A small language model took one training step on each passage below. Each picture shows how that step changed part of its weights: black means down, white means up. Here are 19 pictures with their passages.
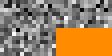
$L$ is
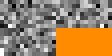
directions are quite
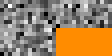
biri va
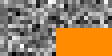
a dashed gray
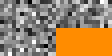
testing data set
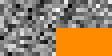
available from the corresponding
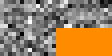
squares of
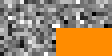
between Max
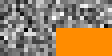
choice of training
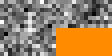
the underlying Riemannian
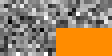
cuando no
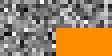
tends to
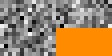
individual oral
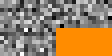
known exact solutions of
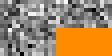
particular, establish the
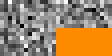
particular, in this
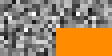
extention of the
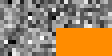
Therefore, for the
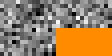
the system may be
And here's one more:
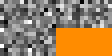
default of
